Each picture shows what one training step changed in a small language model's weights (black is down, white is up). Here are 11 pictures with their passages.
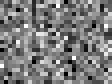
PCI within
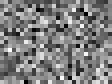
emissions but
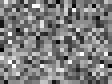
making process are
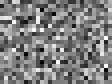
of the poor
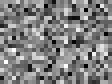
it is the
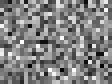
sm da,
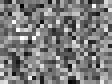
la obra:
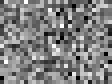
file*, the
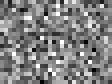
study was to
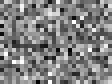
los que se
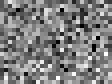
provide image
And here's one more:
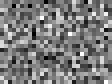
Use among
